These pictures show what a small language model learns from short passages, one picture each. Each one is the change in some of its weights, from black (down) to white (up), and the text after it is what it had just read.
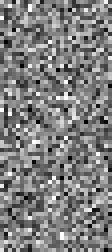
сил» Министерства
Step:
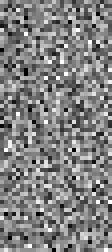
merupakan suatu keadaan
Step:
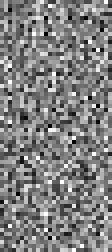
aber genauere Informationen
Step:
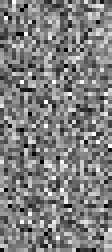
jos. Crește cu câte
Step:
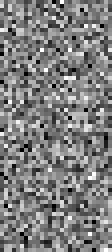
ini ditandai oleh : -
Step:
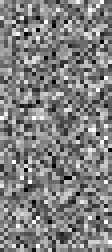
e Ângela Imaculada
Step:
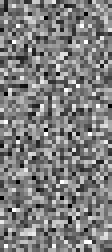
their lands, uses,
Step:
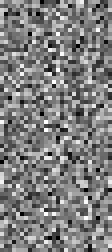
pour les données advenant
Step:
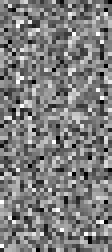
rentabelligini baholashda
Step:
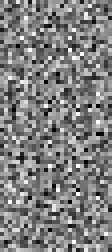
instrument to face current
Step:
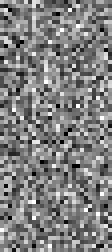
emergência com cursos de formação
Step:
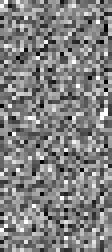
an Islamic context is an
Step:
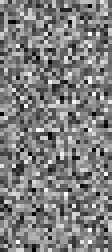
subtropical e tropical,
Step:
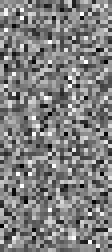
усилий. Современным
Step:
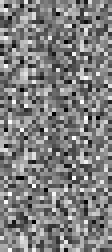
taqqoslanganda, ular
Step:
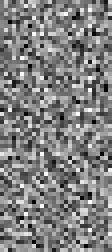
par la fraude électorale
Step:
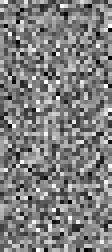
Buxoroi Sharifning
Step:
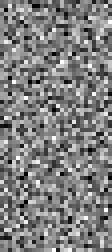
sudga berilishi mumkin.
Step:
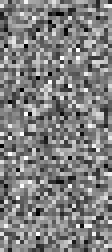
balik, alat & sarana,
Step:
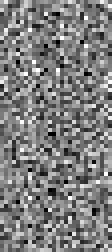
respective. hood, for an
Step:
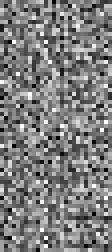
oshirishga qaratilgan
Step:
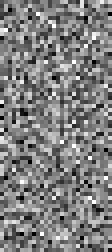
жамият орасида,
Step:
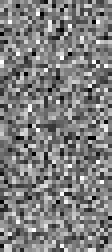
proceselor; simplificarea
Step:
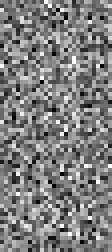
araw na dumarating mas
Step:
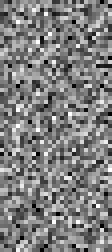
spielen. Sie lernen
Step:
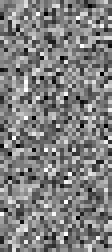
van betekenis is dat in
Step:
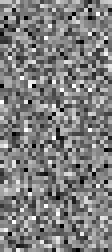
criação de diversos programas voltados
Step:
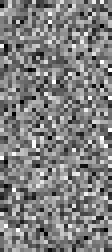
Затем клиницист
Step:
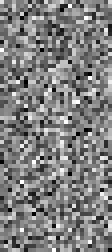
Disketten weitergegeben
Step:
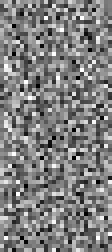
pode ser necessária, podendo-se
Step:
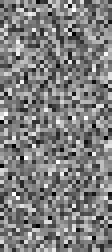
va didaktik omillarning
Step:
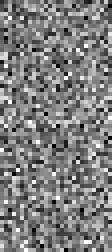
badiiy xususiyatlari haqida
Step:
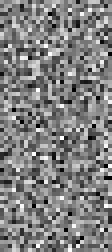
Internet en temps réel,
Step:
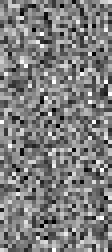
которые регулярно
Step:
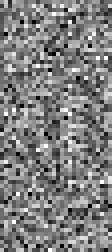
per la valutazione del profitto
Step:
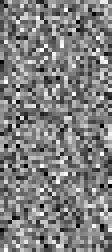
von Lehrkräften
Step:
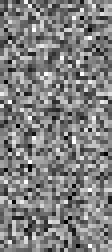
per raggiungerlo servono
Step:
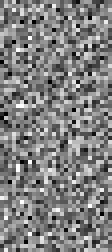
Kebutuhan yang telah
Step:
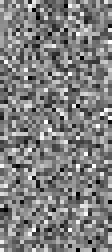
Kalla skeletida ikki
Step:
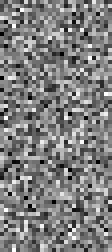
(27 participantes), mientras que los
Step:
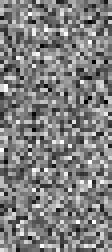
tashqari, u turli reaksiyalar
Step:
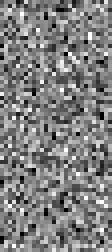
*Я читал этого
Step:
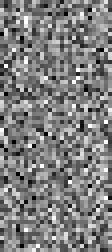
были включены 30
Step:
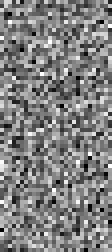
техники и технологии
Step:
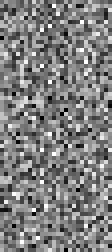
contravenție, de aplicare a
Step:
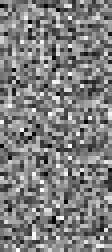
(Singh, Chakraborty,
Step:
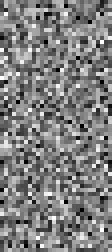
de Vectores. 16.
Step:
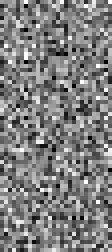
astfel de comunități.
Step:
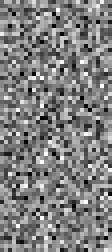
Turner A., Griffiths
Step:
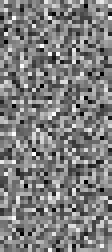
Político en la Universidad José
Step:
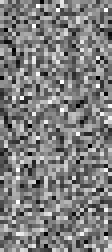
variation in policy autonomy
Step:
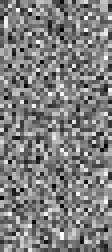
окремих порід,
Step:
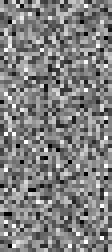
xalqchil, kundalik
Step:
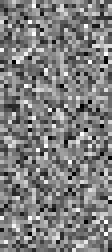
fiecărui participant anumite
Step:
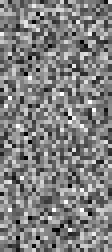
markazlar, oliy ta'lim
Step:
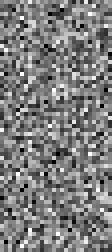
по снижению экологического
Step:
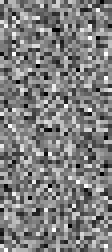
nur verhalten positive
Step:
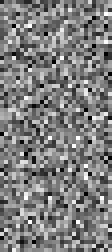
fábrica [fig. 10]
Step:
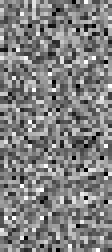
uni yetaklayman. Alisher
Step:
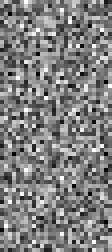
de modo a potencializar a
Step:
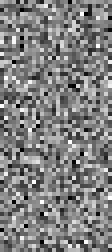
de la comunicación; pensamiento
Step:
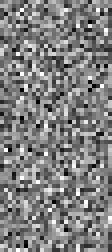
Marseille, France.
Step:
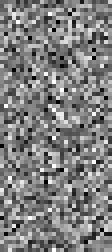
азота, фосфора и
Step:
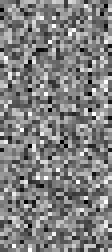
(діапазон 3–11
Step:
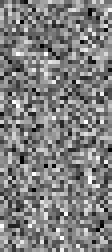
iqtisodiy mexanizmlardan
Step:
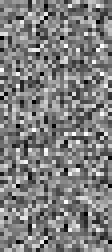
o'zbek folkloridagi
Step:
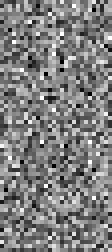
слово сообщает
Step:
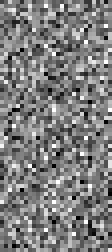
правових режимів
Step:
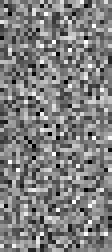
Perú, Chile, Bolivia y
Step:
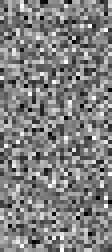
bilim va ko'nikmalarni
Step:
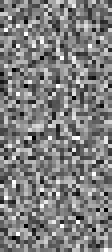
forma em como a organização é gerida quanto
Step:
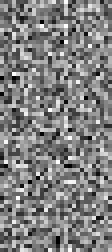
nessuno conosce il proprio
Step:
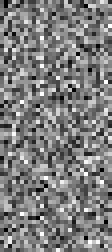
Iqlim o‘zgarishi,
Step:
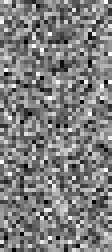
Мамлекетлик емес
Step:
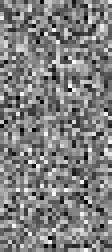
o'zlari hali bilmagan
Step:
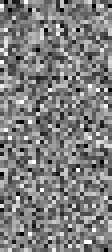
schliessen kann, ist
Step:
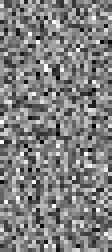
se apresentaram em estágios mais
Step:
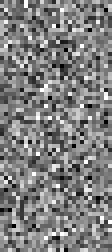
Göñli ĥatılar
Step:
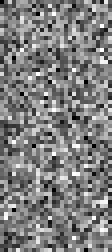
клинического случая /
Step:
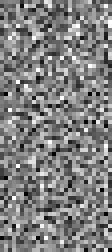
States with Russia:
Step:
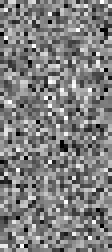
have high expectations.
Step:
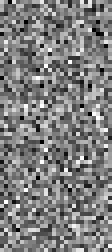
barg, qaytalama,
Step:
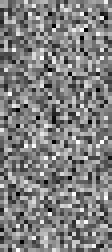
akan Bahasa Inggris
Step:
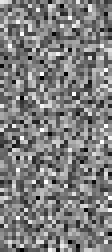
Must University. Desenvolvimento
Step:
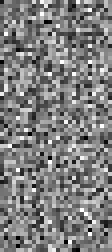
propia del ser social; es una
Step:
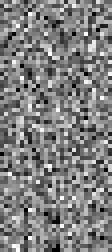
específicas; - É de
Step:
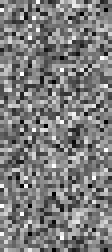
Первая группа
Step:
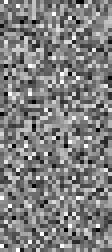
15-20 mm chuqurlikda
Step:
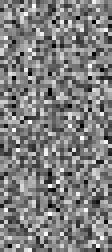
die Therapieplanung und den
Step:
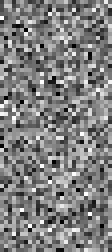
что «высокий
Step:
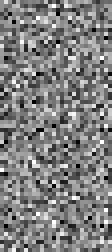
tamoyillari tahlil
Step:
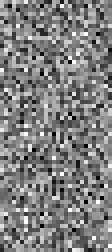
bir oz bo'lsa-da
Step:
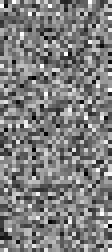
yo‘q, shuni aniqlash
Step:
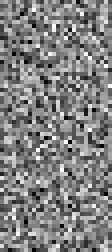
de mic, ispravă mare ne
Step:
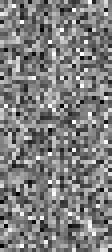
бўлаверади. Агар
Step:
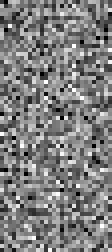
1/3 qismida muammo –
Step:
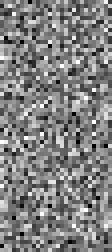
«0». Для описания
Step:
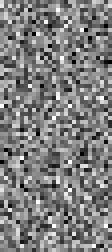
kasb etadi. Bu zamonaviy
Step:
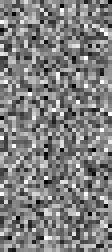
entretiens semi directifs ont
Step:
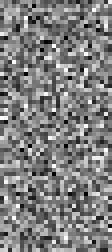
3 {{ endblock
